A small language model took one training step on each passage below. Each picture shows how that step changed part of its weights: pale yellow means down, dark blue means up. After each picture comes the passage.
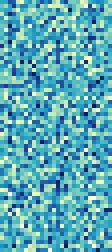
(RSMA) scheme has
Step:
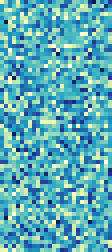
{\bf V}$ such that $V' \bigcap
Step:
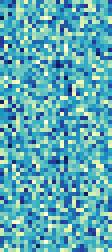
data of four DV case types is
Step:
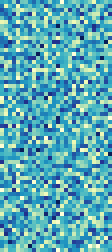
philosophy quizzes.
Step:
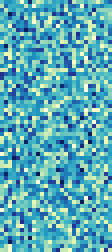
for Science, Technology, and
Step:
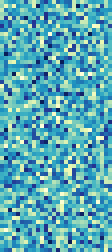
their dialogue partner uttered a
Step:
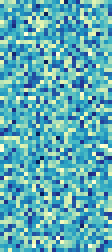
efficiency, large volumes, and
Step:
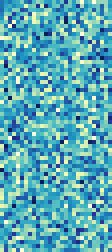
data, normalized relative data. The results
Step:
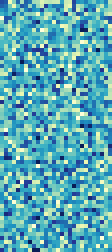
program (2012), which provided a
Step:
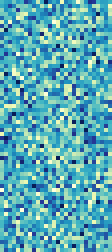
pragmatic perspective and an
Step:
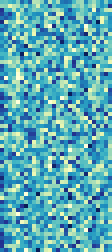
Di Gioacchino,
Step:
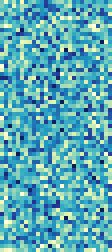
Sensitive data leak ⚠
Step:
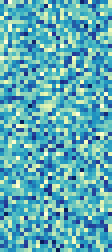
the nature of the UE. Finally,
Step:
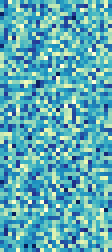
to pull Twitter data and generate
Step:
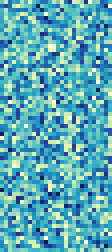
considerations given above, concepts like
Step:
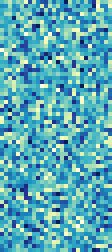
point to the opposite, i.e., that
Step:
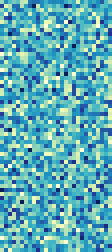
reliable and portable detection systems for
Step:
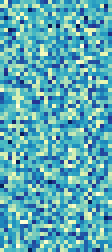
Photogrammetry clouds can
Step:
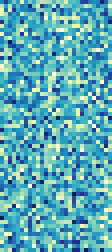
with work-based learning elements in place,
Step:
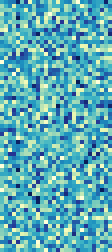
solution uses the PRB as the minimum
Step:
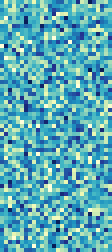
is argued to be manifested by
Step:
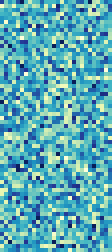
heat flux through the two-layer
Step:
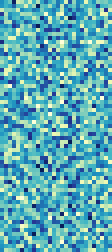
Bulletin*, 22,
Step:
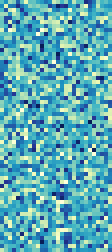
Thermal simulations of laser heating of
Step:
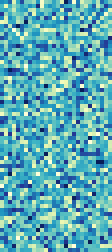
the issues and challenges faced
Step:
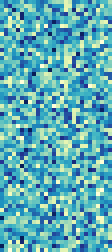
$k$ close to $k_0$
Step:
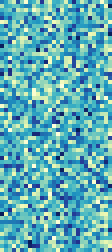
first experiment is conducted on the
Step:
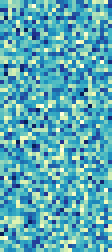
Delyon and Peyri\`ere
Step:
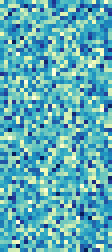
make the regulation of this particular type of activity
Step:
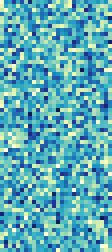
\ll 1$ due to suppression from a
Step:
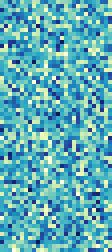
is convenient to show the dependence on the
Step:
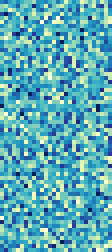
is equivalent to a lower bound on
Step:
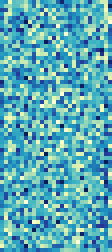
involves or how to approach it meaningfully.
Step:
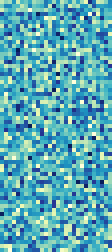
a keen focus. Yet, predicting it
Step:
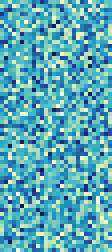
simulate or reproduce the course of
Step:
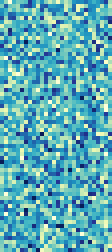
proposed to enhance the effectiveness
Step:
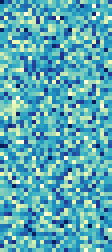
experimental dAu multiplicity distributions with
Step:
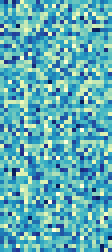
km²). Regarding
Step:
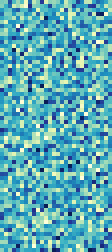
using an exploratory factor,
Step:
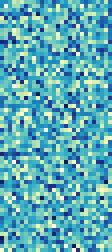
kiṃ tu turyas
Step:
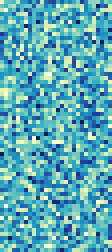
as a function of the torsion angle
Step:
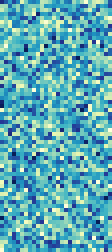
and conformed profiles. On the other
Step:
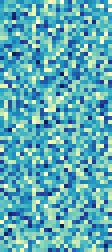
corpus under-samples security,
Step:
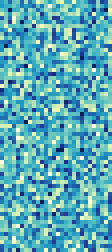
been done at higher field strengths in
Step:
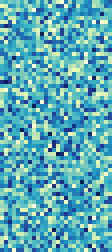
al.*, "Mid-infrared
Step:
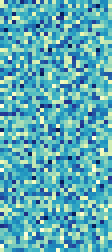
of the vacuum dipole. It
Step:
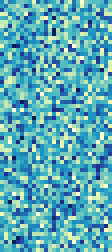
OF" [3]. Many people with
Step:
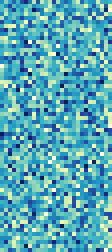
We made three modifications to the connectionist
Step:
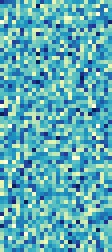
rattle virus (TRV)
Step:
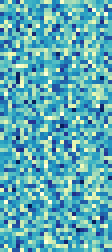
of GNN-RE. We follow a similar approach
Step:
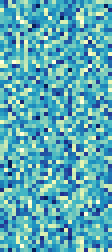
can be last scattered at any position
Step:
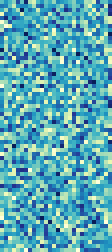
environment which respects diversity and equality among
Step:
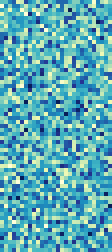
of a morphological features of interest in a
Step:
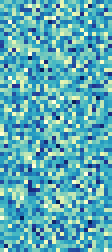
\textrm{mas}$ that are within the
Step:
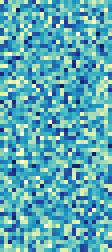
we present a new construction for a weakly
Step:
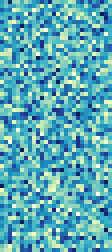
instead of the 6N of an
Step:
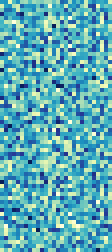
the derivation of the Breit
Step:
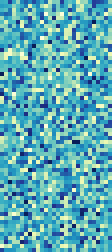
$T$ is the absolute
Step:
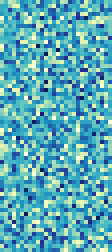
required in order to fulfill future
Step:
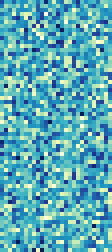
alone without the need for full rotation
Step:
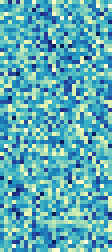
perform entanglement swapping, which is
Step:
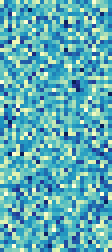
IC emission peaks around 1
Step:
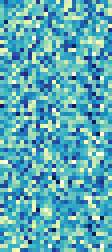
D6.3 and D6.5 for more
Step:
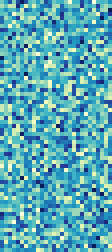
to assist in facial detection of
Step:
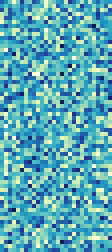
ÖZ Amaç: Bu
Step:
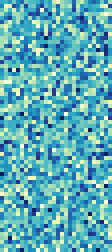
set of connections $C \subseteq
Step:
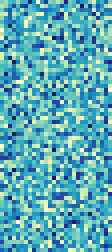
subsequent visits was consistently
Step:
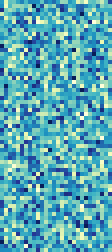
2004). Adequate funding of
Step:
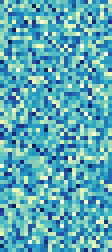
TaqMan probes targeting the
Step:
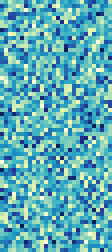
Local (AL) T3 4 Local
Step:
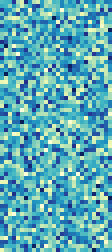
instance, Cipollone and
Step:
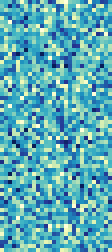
proved that in three of the four cases, performance
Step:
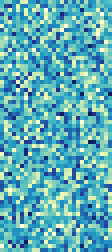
have to show that we can pick $\alpha$ such
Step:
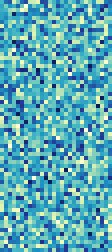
production ratio \etapi has also been
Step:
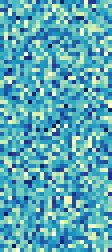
been presented, such as Sapien²,
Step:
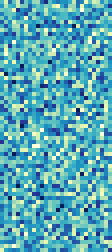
va obyektini maxsus
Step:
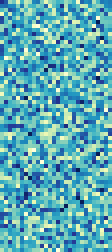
the probability of an email being spam or
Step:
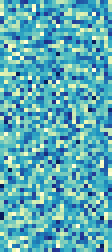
data reduction and light curve generation stages
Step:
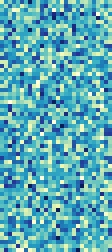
they are known to reverse their sign when
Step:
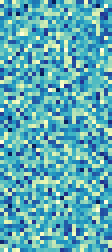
of the MEC will cause an instability.
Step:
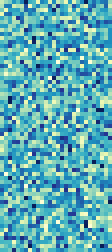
system size, the spinodal point does not
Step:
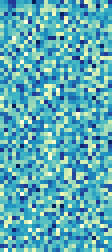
The responses from the participants highlight the
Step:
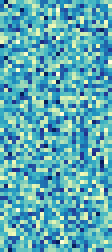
group mean interval between surgery and full
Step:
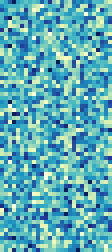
assume that the deflection is in the $x$
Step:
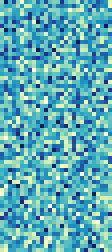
prompt GRB emission. The variation
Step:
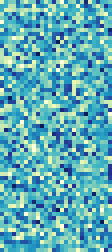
measured by performing interference experiments with
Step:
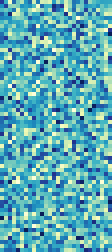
population. However, a study needs to be
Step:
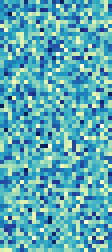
largest city, has not been conducted.
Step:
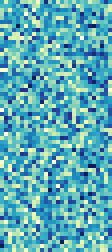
data to obtain the test loss and accuracy and
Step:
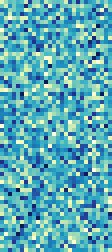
Economics, Aligarh Muslim
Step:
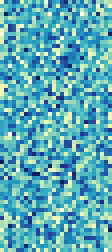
such as field curvature, optical
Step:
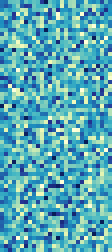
III THE RESULTS
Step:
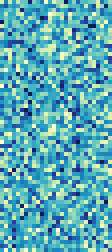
the rights and interests of participants in
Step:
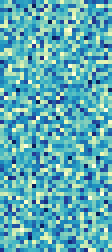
be categorized into four groups. It
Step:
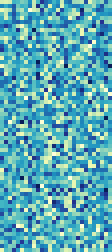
upper panels). Still, as
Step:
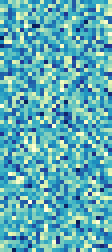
statistics in the past experiments to
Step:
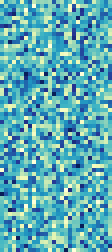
significant evolution, as noted earlier.
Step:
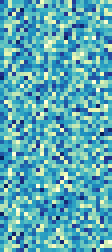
information should be national as well as international.
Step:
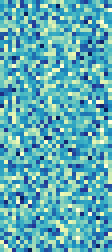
than 3. These cuts suppress both
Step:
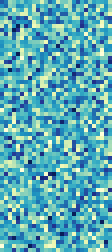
mm) are used for the rest of the work
